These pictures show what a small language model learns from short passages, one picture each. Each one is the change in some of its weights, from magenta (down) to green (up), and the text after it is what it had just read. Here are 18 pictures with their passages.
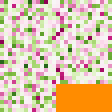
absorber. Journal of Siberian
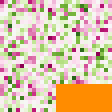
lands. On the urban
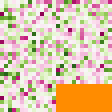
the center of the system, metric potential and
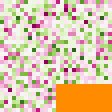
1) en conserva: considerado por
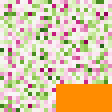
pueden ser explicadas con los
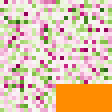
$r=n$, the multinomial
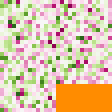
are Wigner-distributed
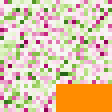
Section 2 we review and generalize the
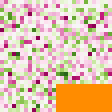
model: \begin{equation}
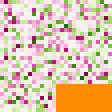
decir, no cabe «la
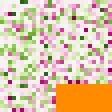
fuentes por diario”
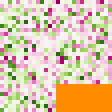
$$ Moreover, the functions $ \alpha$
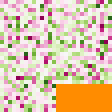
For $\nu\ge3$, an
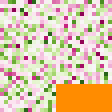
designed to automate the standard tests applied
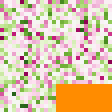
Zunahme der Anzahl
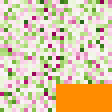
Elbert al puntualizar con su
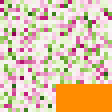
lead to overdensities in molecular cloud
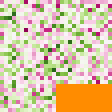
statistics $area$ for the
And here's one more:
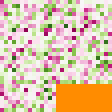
in $\Gamma(p,q)$ with
